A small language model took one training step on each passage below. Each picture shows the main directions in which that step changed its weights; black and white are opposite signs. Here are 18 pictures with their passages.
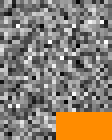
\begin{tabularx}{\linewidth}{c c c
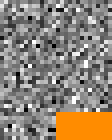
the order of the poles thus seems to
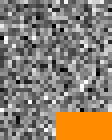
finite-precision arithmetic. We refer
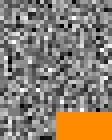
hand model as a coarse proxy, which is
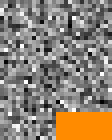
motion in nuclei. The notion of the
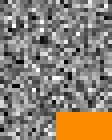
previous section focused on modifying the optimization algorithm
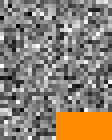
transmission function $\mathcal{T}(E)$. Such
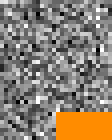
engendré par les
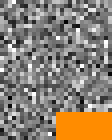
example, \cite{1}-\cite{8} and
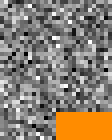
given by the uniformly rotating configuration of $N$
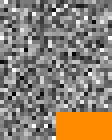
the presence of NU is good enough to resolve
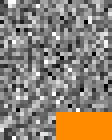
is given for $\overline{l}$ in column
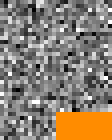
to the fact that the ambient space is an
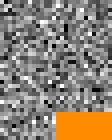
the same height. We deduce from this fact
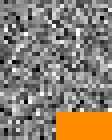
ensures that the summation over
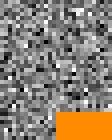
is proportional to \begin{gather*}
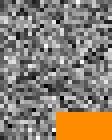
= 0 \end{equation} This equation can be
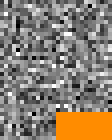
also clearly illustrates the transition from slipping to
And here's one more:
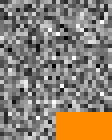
objects and graph homomorphisms as arrows, and
